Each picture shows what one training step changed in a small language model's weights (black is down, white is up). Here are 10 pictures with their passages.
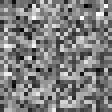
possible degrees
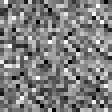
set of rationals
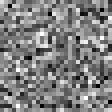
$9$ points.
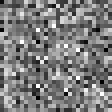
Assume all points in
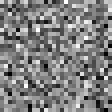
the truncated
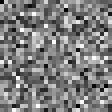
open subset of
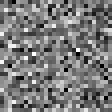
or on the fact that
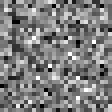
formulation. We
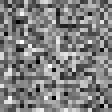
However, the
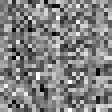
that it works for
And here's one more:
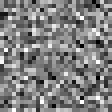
propre soit
